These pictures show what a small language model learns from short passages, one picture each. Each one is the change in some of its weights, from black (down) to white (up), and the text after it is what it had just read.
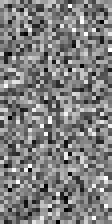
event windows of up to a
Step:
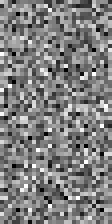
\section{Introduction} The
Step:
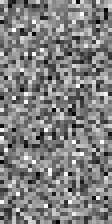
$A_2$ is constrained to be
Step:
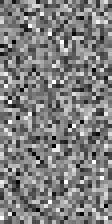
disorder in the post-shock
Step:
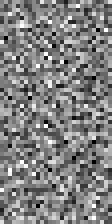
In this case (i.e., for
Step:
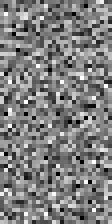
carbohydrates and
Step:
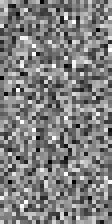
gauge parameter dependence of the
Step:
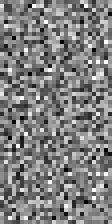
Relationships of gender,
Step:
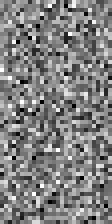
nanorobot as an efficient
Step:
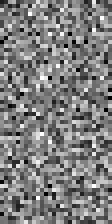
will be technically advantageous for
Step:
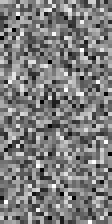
marriage) “Yes,
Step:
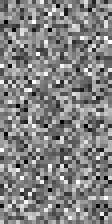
objective of the National Water
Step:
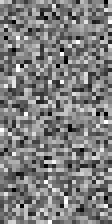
non conclusive. This could be
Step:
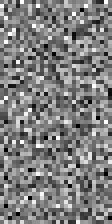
gave a crystalline
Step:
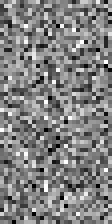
and $A^\mu$ denote the
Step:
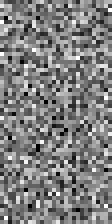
is estimated to be only a few
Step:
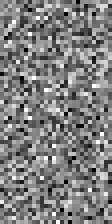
Y. Langevin, G.
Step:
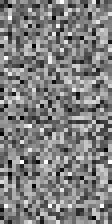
to existing literature, one
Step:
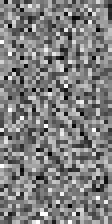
and batteries on different length scales
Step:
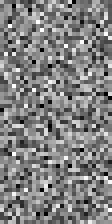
and its commutation relations will be the
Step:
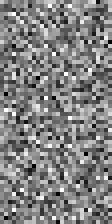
this aspect are left for
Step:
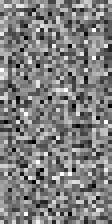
it has done with aplomb,
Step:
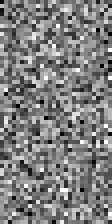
sinusoidal waveform at the
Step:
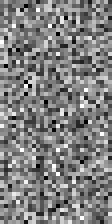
free parameter. Following a
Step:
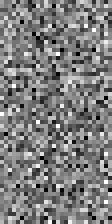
V. Finally Section VI
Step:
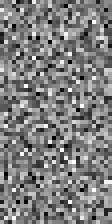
by studying how solutions of linear differential
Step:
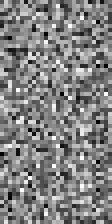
The blue shift in the quantum energy
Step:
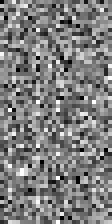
was selected from each Urban
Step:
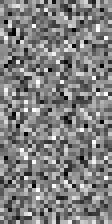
map represents the exponent,
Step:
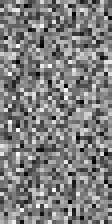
than bidirectional information.
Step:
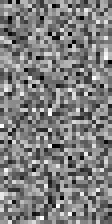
and diseased ovine feet during
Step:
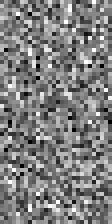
rambutan seed starch was found
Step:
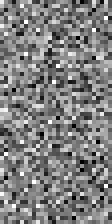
stepping $I_{dc}$
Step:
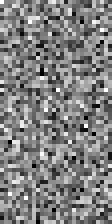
compatible with two distinct class of
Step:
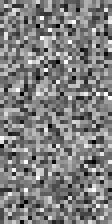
and the tendency to defensively
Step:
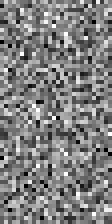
vector by the sparse signal
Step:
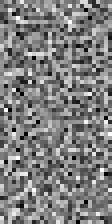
policies); - Data collection
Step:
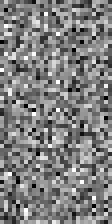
this analysis, we used $n=3$
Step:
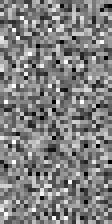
had sufficient blood pigment
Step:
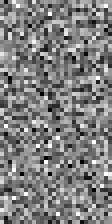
90^{\circ}$ over all
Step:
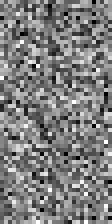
data in MATLAB Figure
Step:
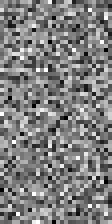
Turkey on social impact of
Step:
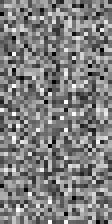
Osun State? - iii.
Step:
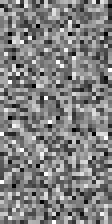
the removed pair were
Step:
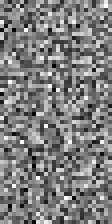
the patients was 37 ±
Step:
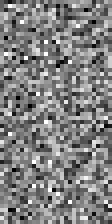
this topic is provided by {the
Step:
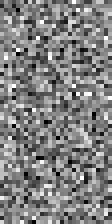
tea powder is expressed as
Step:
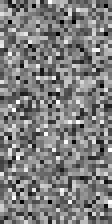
comprises about 60 species
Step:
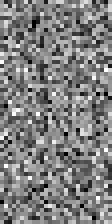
than in the transversal direction due to
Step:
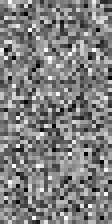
change you are unlikely to
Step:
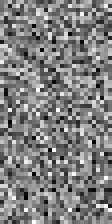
in our proposed method was also used here
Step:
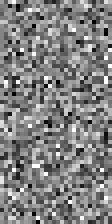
attack, as judged by the
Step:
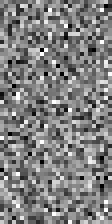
presented here serves as the starting
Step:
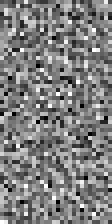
range from 0 to 3, and Latin
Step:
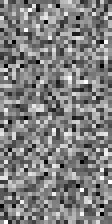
provisioning requests. Upon
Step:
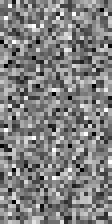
palm fruit defatted
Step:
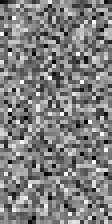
extraction process. The Tullgren
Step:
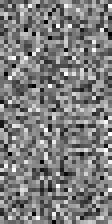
accessibility, and the
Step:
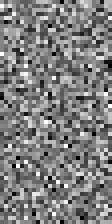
as social distancing, and travel
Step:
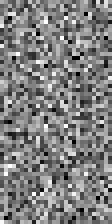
They function together but are not
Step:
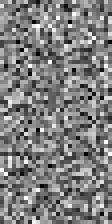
Additionally, in silico
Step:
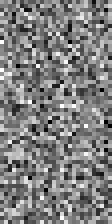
Air changes per hour CC
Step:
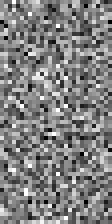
fields would be sufficient for
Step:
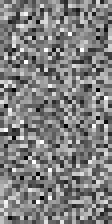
highlighted the need for curricular
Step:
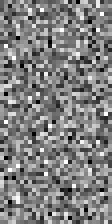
S} /r$. \medskip
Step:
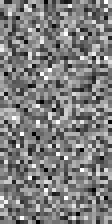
serve as fixed sensor
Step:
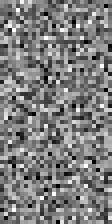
regularly did at least one
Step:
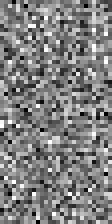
sepals, united over
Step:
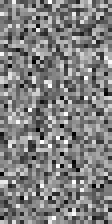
was verified using an acceptable
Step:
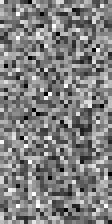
a function of the integration time.
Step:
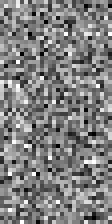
treatment (W_1).
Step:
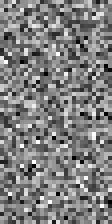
of success is zero.
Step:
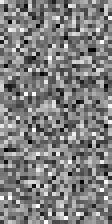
}$. As widely used we
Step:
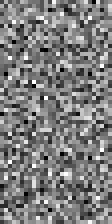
the misclassification into 4
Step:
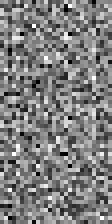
nm to 2 μm. The
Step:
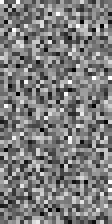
Why? How to make the
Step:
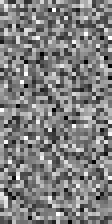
has enabled researchers to
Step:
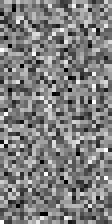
to the lags relative to the
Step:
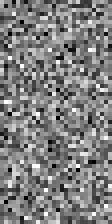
\caption{Normalized measurement of the
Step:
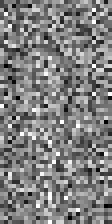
India.¹⁹ The current
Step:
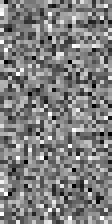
29.2% Most participants were
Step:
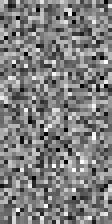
sequence $P_1,
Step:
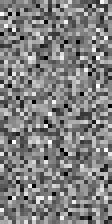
Invalid So, the valid
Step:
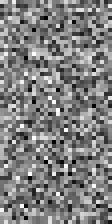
other hand, is driven by
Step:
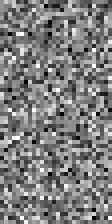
Supergravity, what
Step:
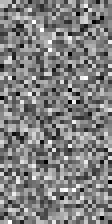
worn out [...] rationalism
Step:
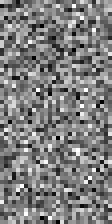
hrs and at varying temperature
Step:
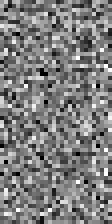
with a summary and conclusion in
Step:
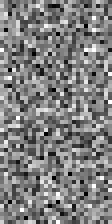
few representative turbidimetric
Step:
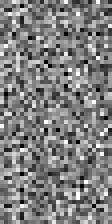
\mathbf{S}_1 \cdot
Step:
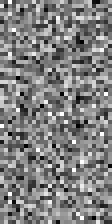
carbon phases. The samples were
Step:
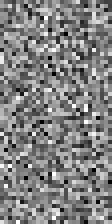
unit Lwt.t (**
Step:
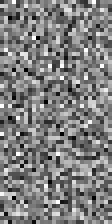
and knee muscles,
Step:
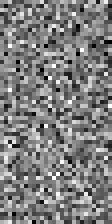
the reference current under uniaxial stress
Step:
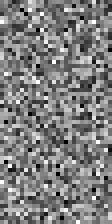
a vortex lattice at the scales
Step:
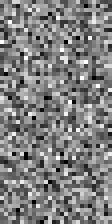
Einstein unknowingly
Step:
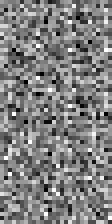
self-checking and
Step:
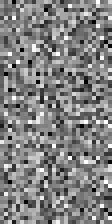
leg and the dominant leg data
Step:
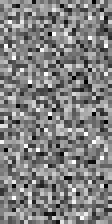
utilize chunkwise
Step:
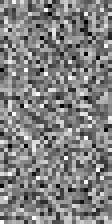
is evacuated by Edwards
